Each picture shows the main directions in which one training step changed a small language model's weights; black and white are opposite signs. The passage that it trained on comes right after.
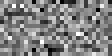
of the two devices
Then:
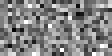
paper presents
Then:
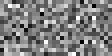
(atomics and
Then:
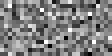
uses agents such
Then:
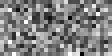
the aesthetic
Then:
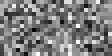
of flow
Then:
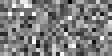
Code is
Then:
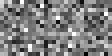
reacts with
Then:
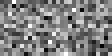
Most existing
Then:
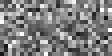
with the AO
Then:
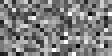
be classified (Table
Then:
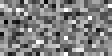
protect health
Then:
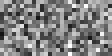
the WEC,
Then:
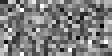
in the internal
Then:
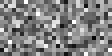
АЕС //
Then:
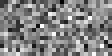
Speeds with
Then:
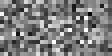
to reduce human
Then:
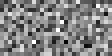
the frequency of
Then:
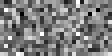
although the
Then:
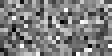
kHz with the
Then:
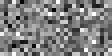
maximum investigations
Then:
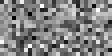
the whey.
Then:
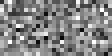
local community
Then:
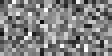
pests and
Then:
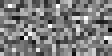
of entities as
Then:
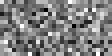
transport in rural
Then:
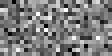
are extending
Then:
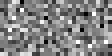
being tested for
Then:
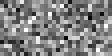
data presented in
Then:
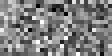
in *Cx.
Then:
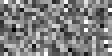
also fit the research
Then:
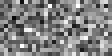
o aluno
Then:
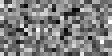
for approximately
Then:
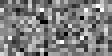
view of learner
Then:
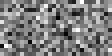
the reactions.
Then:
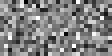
de peso
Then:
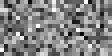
associate professor
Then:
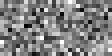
resolver problemas
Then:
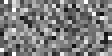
such watching
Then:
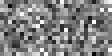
version control:**
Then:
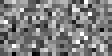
Data bits per
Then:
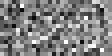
by moving
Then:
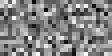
Reform of
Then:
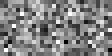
performed functions.
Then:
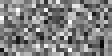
applied for
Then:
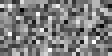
(malha 90
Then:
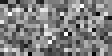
in other areas,
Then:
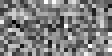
function $H
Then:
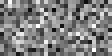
analyses of the
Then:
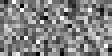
facing safety
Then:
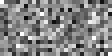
на базата
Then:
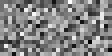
the texts
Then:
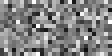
Koks yra
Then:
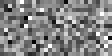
someone has done
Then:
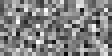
la Rete
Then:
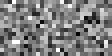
points, which
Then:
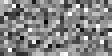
that among patients with
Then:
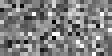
exclusion of
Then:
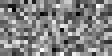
calculations. -
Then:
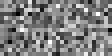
and the RT data
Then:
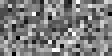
with inclined porous
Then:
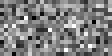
1. Presence
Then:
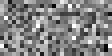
the absence of
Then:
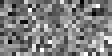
Deepak N³
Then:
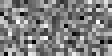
condensation of
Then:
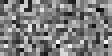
and fungi as
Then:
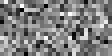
and at the same
